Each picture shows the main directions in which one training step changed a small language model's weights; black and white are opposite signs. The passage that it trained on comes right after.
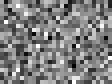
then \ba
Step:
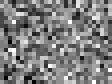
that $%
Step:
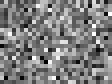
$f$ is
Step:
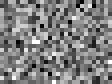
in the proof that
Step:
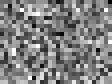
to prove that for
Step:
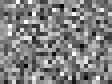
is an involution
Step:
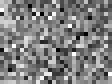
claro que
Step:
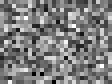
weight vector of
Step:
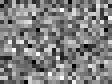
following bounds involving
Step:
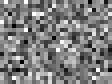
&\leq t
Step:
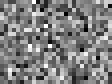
units, and
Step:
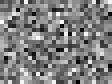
NC analogs
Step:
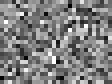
deformation of the
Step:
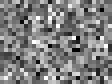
various special function
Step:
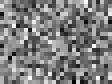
indices is
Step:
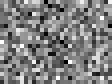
with a random point
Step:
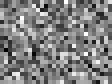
methods. In
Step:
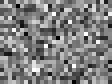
we have the following
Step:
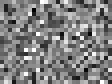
in over applications,
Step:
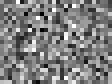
stated in the
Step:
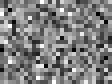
efficient points.
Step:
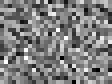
from other mathematical
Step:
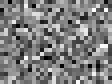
a metric network with
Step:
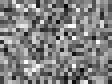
satisfies the following
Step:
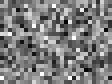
the contribution of
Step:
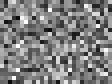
1) In the
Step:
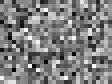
but having a different
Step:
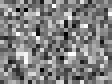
satisfies the partial order
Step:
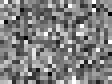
is weakly lower
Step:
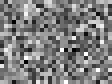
Here, the
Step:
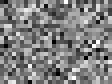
system can be
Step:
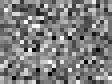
map is obviously
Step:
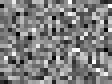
driven by
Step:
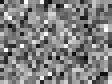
a similar way one
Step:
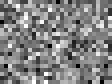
allow us to prove
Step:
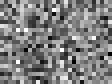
fact we present the
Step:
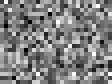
C/\Lambda $
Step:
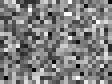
Since by our
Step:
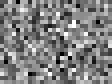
table is
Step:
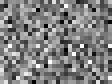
We end this section
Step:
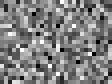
a tracker
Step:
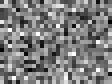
them the dual
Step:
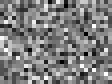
case. Thus
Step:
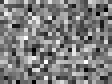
is satisfied for
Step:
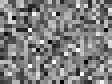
such that no element
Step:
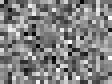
done by the algebraic
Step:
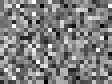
solver has only
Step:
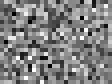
if in addition
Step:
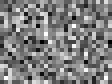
product. The maps
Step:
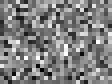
of the new
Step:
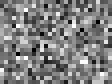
is isomorphic to a
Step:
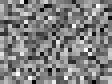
the number of lattice
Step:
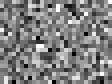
\rho \wedge
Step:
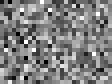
framework, approximate
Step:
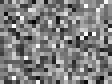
by the SDE
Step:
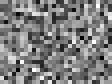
\ m\geq
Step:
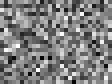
In the next section
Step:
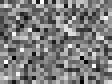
B$. Given
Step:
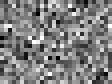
a collection of
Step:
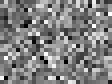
$n$ distinct
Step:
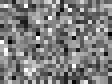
satisfying the following two
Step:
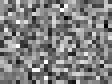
The argument for
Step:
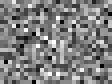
while the later
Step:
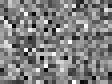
require extensive
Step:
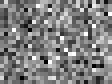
$X$ is
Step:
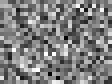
as in the proof
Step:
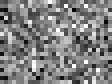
prove the following.
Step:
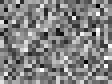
observations have
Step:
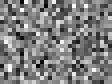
applied to evaluate
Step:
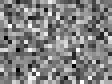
submersion and
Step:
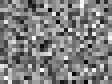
of classical groups.
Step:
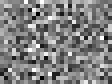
inputs as
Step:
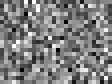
Thevenin index
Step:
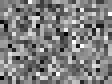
easy to see that
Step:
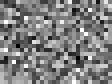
bijective correspondence
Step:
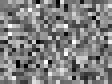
may depend upon
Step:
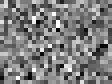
a radius
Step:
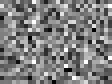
be defined by
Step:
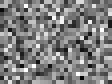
the size of
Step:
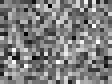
$\alpha$, the
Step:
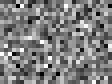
boundary layer
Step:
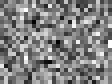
is usually
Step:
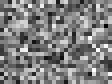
proof into several
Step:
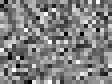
zeros of
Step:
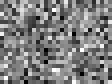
fact, it is
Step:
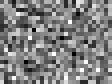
that the space
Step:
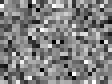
get our claim.
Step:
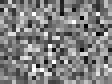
(red) and
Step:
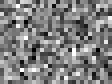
is taken from
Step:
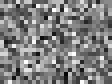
are not in the
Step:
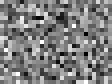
module. The
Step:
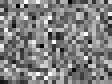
moreover, we
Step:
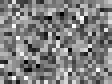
and the residual
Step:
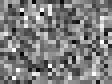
To show that
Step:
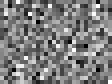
of plabic
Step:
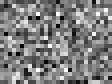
equivalently an
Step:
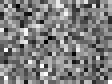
have been generated
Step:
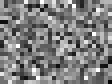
The directional
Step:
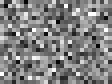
q$, we have
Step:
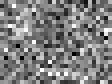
no birational transform
